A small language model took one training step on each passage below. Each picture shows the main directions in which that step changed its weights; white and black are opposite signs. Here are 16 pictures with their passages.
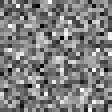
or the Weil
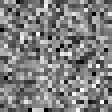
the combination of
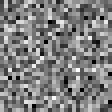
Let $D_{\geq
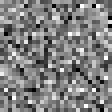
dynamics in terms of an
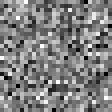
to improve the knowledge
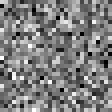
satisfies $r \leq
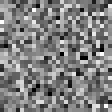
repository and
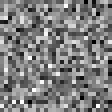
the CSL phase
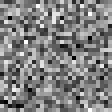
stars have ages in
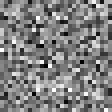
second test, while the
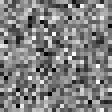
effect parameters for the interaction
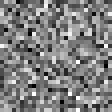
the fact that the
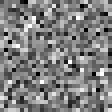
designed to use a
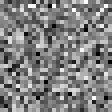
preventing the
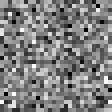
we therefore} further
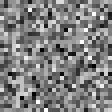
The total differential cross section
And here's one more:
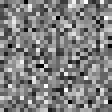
1$. In this inequality
